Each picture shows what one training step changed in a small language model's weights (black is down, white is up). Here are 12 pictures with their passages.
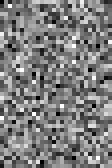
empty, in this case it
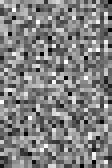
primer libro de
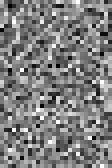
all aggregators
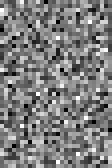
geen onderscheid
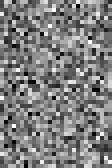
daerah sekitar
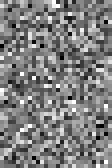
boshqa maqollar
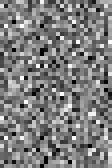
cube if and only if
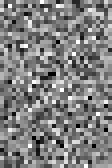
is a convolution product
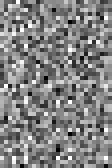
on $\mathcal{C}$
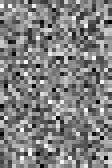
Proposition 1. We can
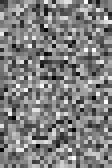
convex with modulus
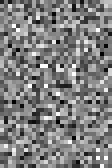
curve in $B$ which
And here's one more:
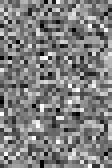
after the natural
